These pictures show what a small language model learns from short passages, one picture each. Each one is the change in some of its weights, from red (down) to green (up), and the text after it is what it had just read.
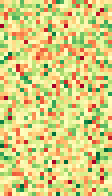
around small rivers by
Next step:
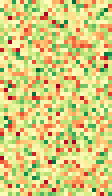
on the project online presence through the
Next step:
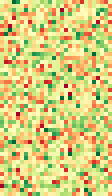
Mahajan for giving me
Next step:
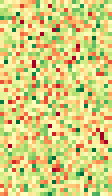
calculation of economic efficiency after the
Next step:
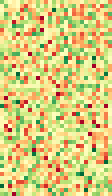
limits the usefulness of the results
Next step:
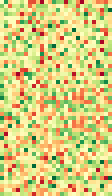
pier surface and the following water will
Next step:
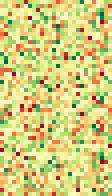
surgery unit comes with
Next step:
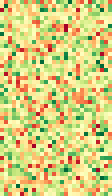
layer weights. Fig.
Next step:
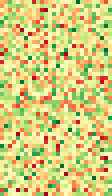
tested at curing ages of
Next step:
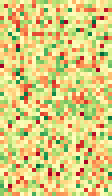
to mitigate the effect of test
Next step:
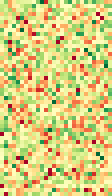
quenching process with using
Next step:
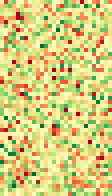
in A is contained in A. Figure
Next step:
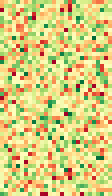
TNK, Safitri
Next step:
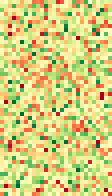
a consolidated view of current
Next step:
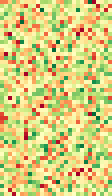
of Experiment To assess the
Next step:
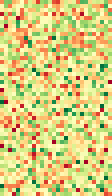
in the image, and the second
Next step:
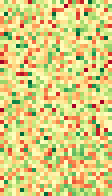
represents an analytically
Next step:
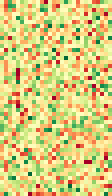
competing interests. Consent
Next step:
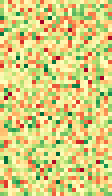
symptoms were present in
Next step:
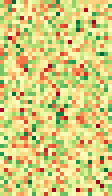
the relative order of magnitude
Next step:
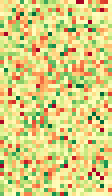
crystals are insoluble
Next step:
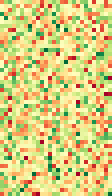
was a noticeable variation in sample
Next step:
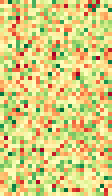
This resulted in 85,
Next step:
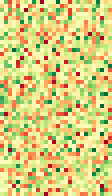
competence, dispositions,
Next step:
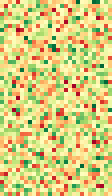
through the MARCOS method
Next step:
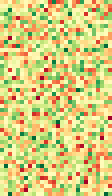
of basic components per number of
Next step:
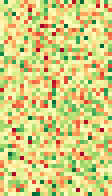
and can compensate the high interference
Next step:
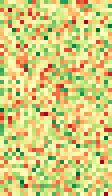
the paper. We needed to
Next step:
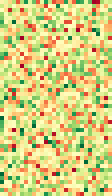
street solution consists of a
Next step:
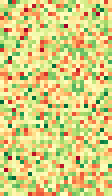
peak during the COVID-19
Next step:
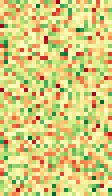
disasters — while 3 major
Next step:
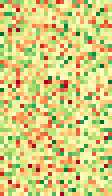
a catalyst. From
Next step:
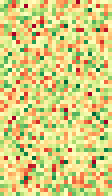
to borrow a lot of
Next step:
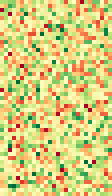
finding some differences in the
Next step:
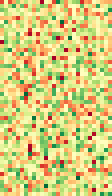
to identify areas for internal development and
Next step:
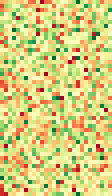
with psychometric tests and how
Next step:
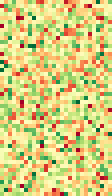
*J. Climate*
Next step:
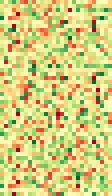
to the BAC for the
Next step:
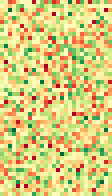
abbreviations are used in this
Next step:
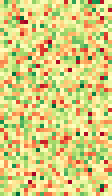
scenario, if realized,
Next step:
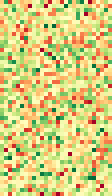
an identity matrix which
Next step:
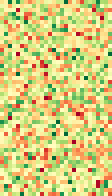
students access this by using email as
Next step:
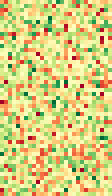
The air mass flow through a
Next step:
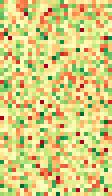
the number of original papers
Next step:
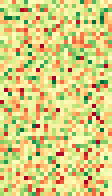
but insignificant mortality risk
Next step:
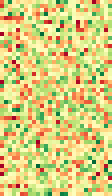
ideas. 2. I see
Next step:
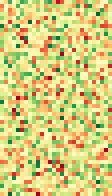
their impact on the audience.
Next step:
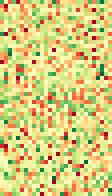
numerical cards defining
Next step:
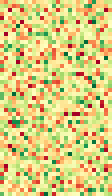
DISCUSSIONS To find
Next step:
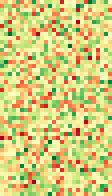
or more complex expressions that would be
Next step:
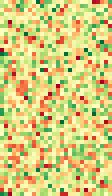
the movement (animation)
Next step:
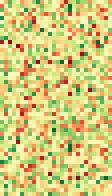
with Bovine Serum
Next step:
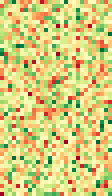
for university students. Virtual
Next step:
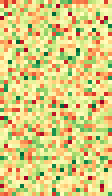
were reviewed to analyze how ICT
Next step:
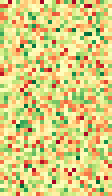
state of chronic poverty
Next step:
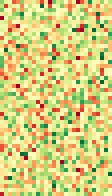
BTC provide better visual quality compared
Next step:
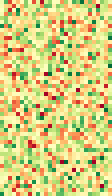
model has been built to predict
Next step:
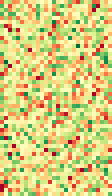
all individual geometries were combined
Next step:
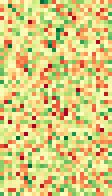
therapeutic potential,
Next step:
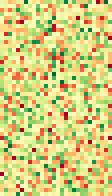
and its people have been continuously
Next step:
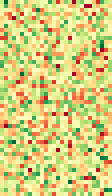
vegetables chosen for
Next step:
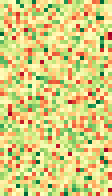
o'zaro differensial
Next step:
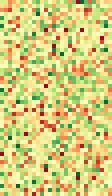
age of recipients of
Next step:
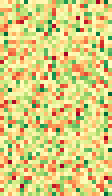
and ductility, have been
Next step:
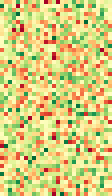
with increase in temperature. However, these values
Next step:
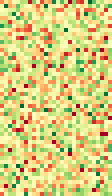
In India, an estimated
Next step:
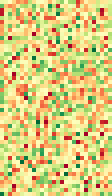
the end of the task, each
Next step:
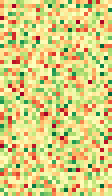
48°C. We know that,
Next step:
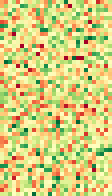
Koran from an early age are
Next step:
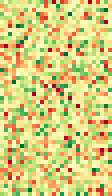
Ioannidou, D.,
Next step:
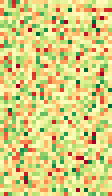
using AI to improve forecasts
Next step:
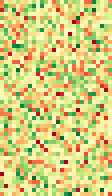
amplitude over all time, and
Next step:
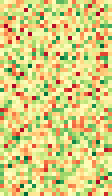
become a global phenomenon
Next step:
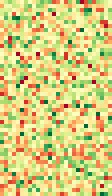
world music recordings.
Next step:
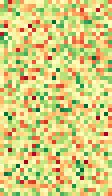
if effectively utilized, can
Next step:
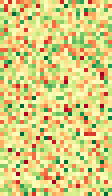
is an experimental site, it has
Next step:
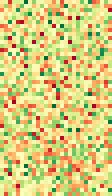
has been identified by Elisa in
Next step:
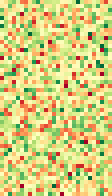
tumor with pulmonary
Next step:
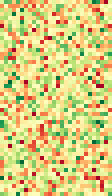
Wrote manuscript,
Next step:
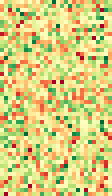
civilization because every action within
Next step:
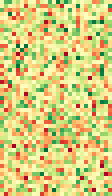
as I live I work out...
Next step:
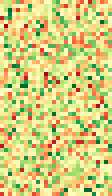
treat topical infections due to their
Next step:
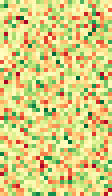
Scenario. For this
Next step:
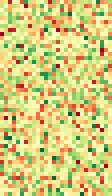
AD biology and progression.
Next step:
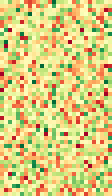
and separately over and under the
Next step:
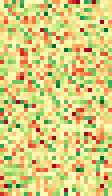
beaker along with 107
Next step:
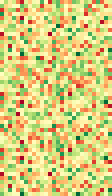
analysis Yes No No No Yes No
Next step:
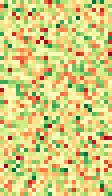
system responsible for computing and
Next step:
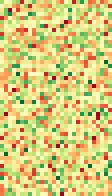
groups regarding their conversion rate and
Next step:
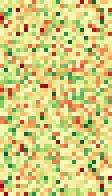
improve segmentation accuracy. We
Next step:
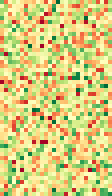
of the evaluated characteristics will be
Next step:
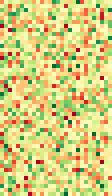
by dry weight of sand were
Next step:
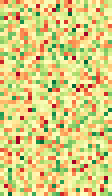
physical change or both. People of
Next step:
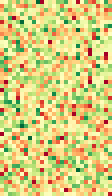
his conclusions on modernity,
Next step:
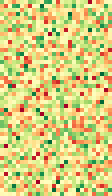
suggestions students provided in peer
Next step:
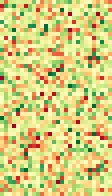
at Korea Electronics
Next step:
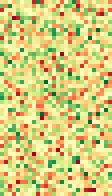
vicinity. This is the
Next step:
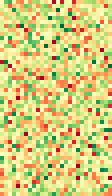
were the target population. The target
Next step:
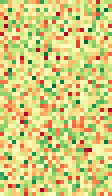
another place of public rest
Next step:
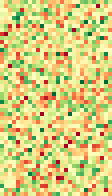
we use the MOSFET
